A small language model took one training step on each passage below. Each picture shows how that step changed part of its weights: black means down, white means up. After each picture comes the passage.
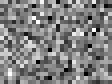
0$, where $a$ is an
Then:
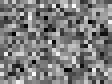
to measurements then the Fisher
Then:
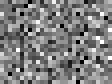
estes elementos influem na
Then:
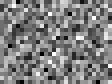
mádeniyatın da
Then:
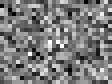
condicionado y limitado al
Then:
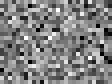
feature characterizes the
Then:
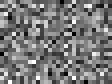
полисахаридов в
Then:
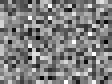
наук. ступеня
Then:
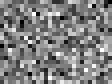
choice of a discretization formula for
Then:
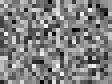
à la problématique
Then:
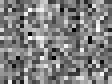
et analysées à partir
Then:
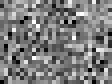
general zero. However, it follows from
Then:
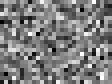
This completes the proof of
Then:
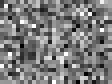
de los elementos apreciados
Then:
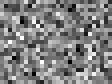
A contradiction. $(iv)$
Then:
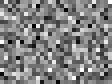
and $B$. Consider
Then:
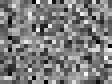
what follows, we write
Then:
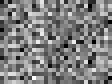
o'qituvchi va
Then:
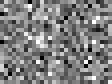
en varios países
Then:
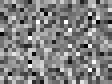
relative permittivity assumes a constant
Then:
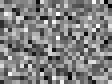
$t\mapsto \rho_k
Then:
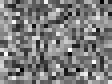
y la variedad comercial
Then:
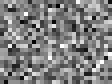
smooth periodic curve. As
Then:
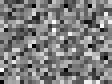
development of investment
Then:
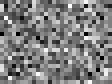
commutes with the action of
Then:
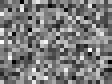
few low genus cases
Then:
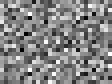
point out that the rational associated graded
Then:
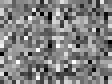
le champ de vecteurs
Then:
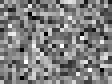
definite size, say harmonic
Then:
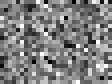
sarfini aniqlash
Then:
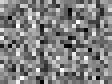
sueño, en el que
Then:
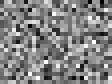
\cite{Z} has generated
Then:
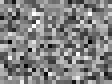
the Hartogs'
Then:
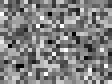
be named. The difference
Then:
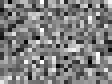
Maqollar xalq
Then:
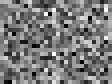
spezifisch und im
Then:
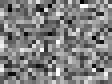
as in the last paragraph of the
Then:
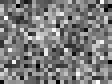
any specialization system commutes
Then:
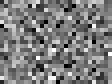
more general cases, we will also
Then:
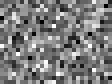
to extend the quadrature to
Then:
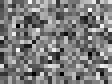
moves can have several
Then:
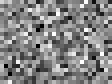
los aspectos más interesantes
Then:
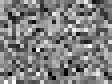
Al. Rosetti”,
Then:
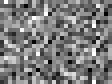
identically distributed elements and assume
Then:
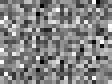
van de onderneming in
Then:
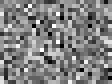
Some Pious men among
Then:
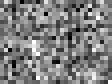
privadas - e não há
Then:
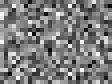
main legal document of the
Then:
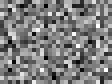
Har bir ishtirokchi
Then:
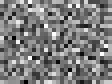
que se muestra en la
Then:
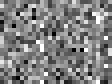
\qquad &\hbox{ if }&
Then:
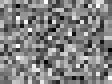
Therefore, by \eqref{38},
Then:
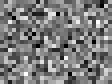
oz bo'lgani
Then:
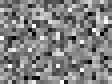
comments on an earlier
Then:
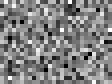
in homogeneous vertices, then clearly
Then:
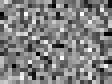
Compton worked with
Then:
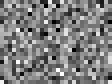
viloyat tarixida
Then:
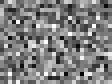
every line containing three distinct
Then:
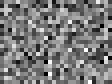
birga tahlil etish
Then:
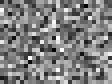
эти инструменты,
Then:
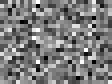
a left proper cellular model category
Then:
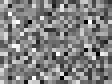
source. The authors of
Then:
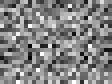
Н. Е. О
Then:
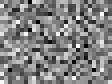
certain slices of the associated convex
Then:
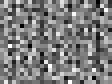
sobre língua.
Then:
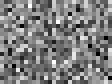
que, según Diego
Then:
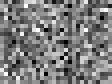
of large cardinals is
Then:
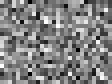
must be of constant value along any line
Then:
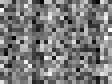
ozônio utilizado
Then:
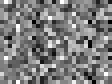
O modelo adotado
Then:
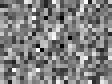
determining bounds on options on
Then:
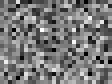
мови у закладах
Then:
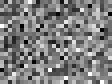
Mullins pentru
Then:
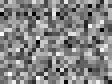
manifold of $\tilde{p}$,
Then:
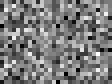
хужайралари ва
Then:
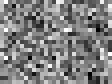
tem ganhado destaque
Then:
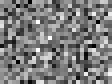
государства перед
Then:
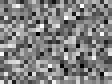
the big-$M$
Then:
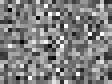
\overline{\mathcal P}_\eta:
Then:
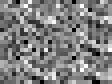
psicossociais, como
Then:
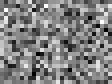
expansion of the distance is:
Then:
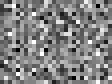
\EQNY }
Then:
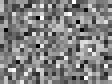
\begin{array}{ll} 1
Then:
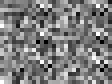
من مراحل
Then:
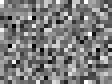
dueño querido.
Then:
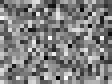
be the generating function of the sequence
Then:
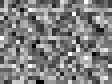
o conhecimento, pois
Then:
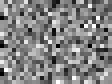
Dept. of Applied and
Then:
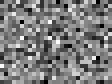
as \begin{equation}
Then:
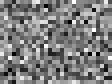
and some $\alpha>0$),
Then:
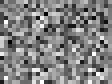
of matrices which can be used
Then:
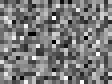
dan mampu melakukan
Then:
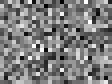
the lemma by using the induction on
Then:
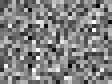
chunki bu masofalarda
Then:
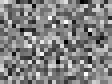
entidades políticas têm
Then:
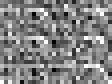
baten niet te hoog
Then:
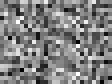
almost arbitrary nonlinear problem
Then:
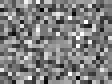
a left eigenvector and associated
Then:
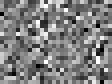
a small-capacity bus
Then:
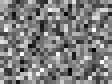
Troca a cada
